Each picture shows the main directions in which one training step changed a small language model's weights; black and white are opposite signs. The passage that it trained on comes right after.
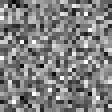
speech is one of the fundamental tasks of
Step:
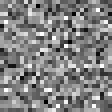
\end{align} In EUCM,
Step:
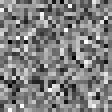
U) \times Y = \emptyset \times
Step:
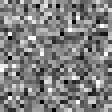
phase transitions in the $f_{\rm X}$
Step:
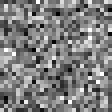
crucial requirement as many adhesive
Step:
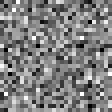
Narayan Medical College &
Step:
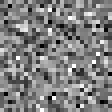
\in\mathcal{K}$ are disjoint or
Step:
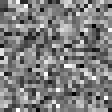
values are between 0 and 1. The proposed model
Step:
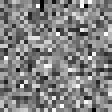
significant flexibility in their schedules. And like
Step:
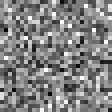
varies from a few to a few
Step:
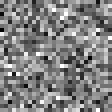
$K$ and $K^\prime$ are
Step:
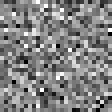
many environments based on classic Atari
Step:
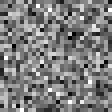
\end{lemma} \noindent{\bf
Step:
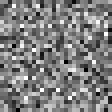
individuals' attitudes towards sustainable business
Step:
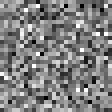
complete solubility, whereas deeply shaded
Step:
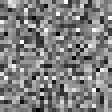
not only improves training stability and signal
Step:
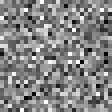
root-mean-square particle velocity fluctuations indicates a
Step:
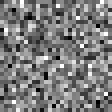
quantitative studies, applied and fundamental work, and
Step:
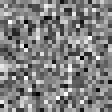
to inlet distortion increases near the
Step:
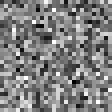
SEDDS/SMEDDS lead to the
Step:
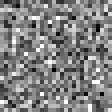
we also need to consider the map $\lambda:
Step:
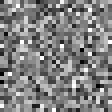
effectiveness of the framework with operational datasets such as
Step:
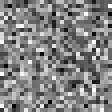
\ Of special interest are the probabilities of
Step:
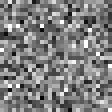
This research was partially supported by Australian
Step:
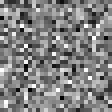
the model of vocal fold can be
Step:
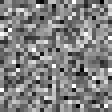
ÎN PERIOADA
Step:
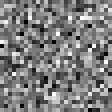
bandwidth, strict end-to-end delay
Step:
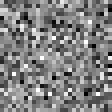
the effective continuum action and establishes a relation
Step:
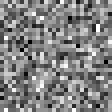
\textit{4) Example 4:}
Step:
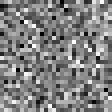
pathogens, chemicals, and UV
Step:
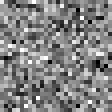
of these important foods, vitamin
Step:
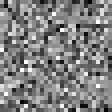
systems. The dispersion of these collective excitations
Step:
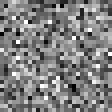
generalizes that of a ringed space.
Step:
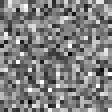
distribution of the six electrons is one and the ground
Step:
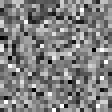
accurate compared to the calculation of the transfer functions and
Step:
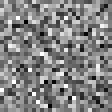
susceptible to F-T cycles (23).
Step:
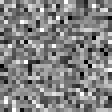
`eBay for drugs' and
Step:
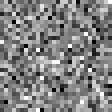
Model Rocket Stability. 2007.
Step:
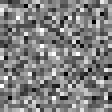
can be tuned from the overdoped
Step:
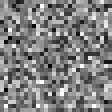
molecules and a SpAMM threshold of $\tau
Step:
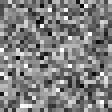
= \frac{E_{\text{total
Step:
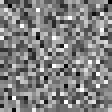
the online information provided on the websites developed
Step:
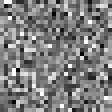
Md. Asaduzzaman,
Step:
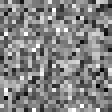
Assessment GIS as a technological tool
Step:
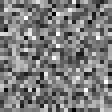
97°10' E, covering one
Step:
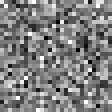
of the study reveals that cumulative factors
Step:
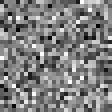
shall be produced by AquaWind as
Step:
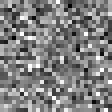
the proof works in a simple case, we first
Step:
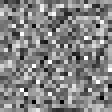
even causing a central spike,
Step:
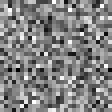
(IoT) and low latency and
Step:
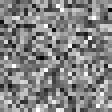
offering robust connectivity across large geographical
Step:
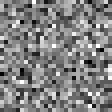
point becomes the fulcrum of the body on
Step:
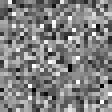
(\sin 2\theta_L-\sin
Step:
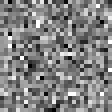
= -\sqrt{\Lambda}+\epsilon$ in
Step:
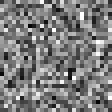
more detail; Zooming: the representation
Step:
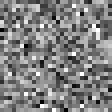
associated with screening of these interactions by neighboring
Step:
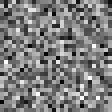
in order to overcome the Solid
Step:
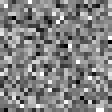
generalized Calabi-Yau manifolds, that
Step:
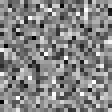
integral in the right-hand side of
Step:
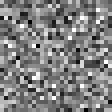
the timing of leaf fall, leaf
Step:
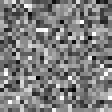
a crucial indicator of its effectiveness. It may
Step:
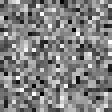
"active" particles; full dots,
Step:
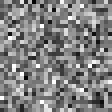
\frac{\partial T}{\partial z} +
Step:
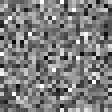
oxidation product. The rate of oxidation could
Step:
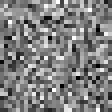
to a period of 4.5 wavelengths in
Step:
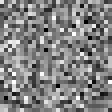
The system of Eqs. \eqref{23'}
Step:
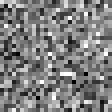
is another great way to prevent bad
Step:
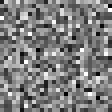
the research evaluates these models' effectiveness in
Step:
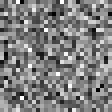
zero bias has been removed. The curves are normalized
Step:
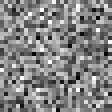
temperature(°C) Size product Reference
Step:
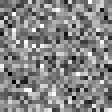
this section, we present \textbf{Dynamic
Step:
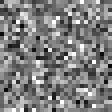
the required pre-FEC BER for the
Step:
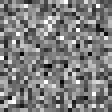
for the calculation based on unitarity relations.
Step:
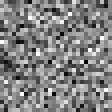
amounts diminished reactant contact
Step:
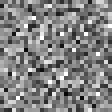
later, we see that \begin{align}
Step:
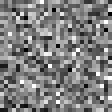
investigates Near-infrared
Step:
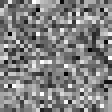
passing through $a$ and $x$.
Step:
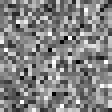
Youngren, W. A.,
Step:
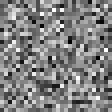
{\bf Definition.\/} The nearest
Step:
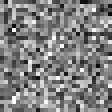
IoU score of 0.52 for
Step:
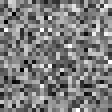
accounts. The similar accounts gathered
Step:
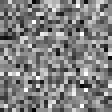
Lips P, Woodman R,
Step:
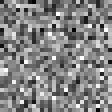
of the FI layers, as shown in Figure
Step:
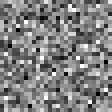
Additionally, high albedo strategy has shown
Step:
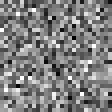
Sharipova A.U.,
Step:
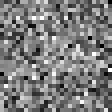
strategy seeks to find the optimal policy for a
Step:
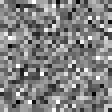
of taking the upper half but possibly with other
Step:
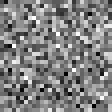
an immediate consequence, we see that \be
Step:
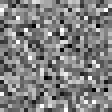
should be an integral part of that ethical
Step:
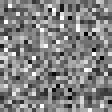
Toward Revenues with
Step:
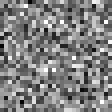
CMDs for it leads to more accurately
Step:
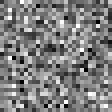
C_5 > 0$ such that, for
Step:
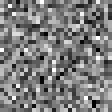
excitations with frequency $% \omega
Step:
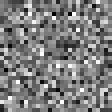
electromagnetic dipole operators can partly compensate
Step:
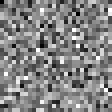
be reduced when new seed inputs are smaller than
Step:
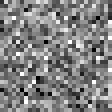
included three distinct reheating temperatures, a high
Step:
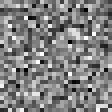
we designed an experiment to image the temperature increase of
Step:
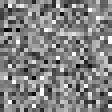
is to inhibit AKT activation by
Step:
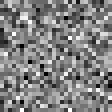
the proof in Section 4. Now we proceed to
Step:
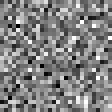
There is still the freedom to add a
